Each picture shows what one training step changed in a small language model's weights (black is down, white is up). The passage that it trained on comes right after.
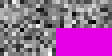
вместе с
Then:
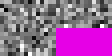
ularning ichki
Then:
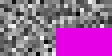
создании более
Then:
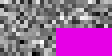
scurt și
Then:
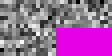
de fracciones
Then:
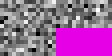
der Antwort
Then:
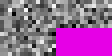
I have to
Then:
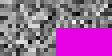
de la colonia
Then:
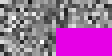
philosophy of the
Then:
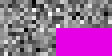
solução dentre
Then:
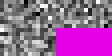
a number of
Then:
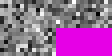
of Ukraine from
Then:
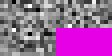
определить и
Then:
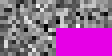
– Тошкент,
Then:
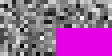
las demarcaciones
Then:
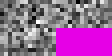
maior concentração
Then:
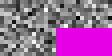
roteiro para
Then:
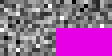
з множинами
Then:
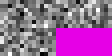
11. Formação
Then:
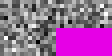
y a des
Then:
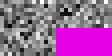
gel filtrlab
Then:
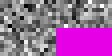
aby nie
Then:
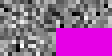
uning samaradorligini
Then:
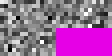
contribute to the
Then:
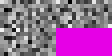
Таким образом,
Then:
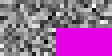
de los estudios
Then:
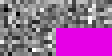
трудности в
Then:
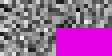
problema quanto à
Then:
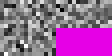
produção, e ao
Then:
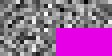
метод позволяет
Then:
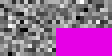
экономику на три
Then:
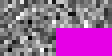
como Categoria
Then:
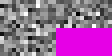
Mundial de
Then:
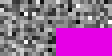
u yoki bu
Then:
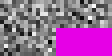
Organización de los
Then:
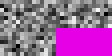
amalga oshirish imkonini
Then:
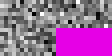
pue presentar
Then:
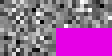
надають у
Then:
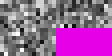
Health and
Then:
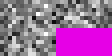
Education; School
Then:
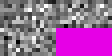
перебування в
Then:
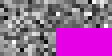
olib keladi.
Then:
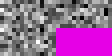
revelam não apenas
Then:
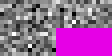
переваги на
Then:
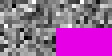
taqdim etish
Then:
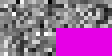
cei care au
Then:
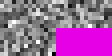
para enfatizar
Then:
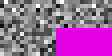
plan de estudios
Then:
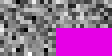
se destacado,
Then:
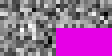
e seus efeitos
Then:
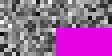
raporteze la
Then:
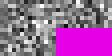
Methode 7
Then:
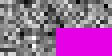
associada ao
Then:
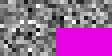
// O'zbekiston
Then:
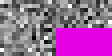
le mosse
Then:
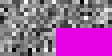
αλλά και η
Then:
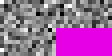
sich hier nur um
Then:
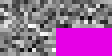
com muita
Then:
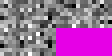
que não coloca
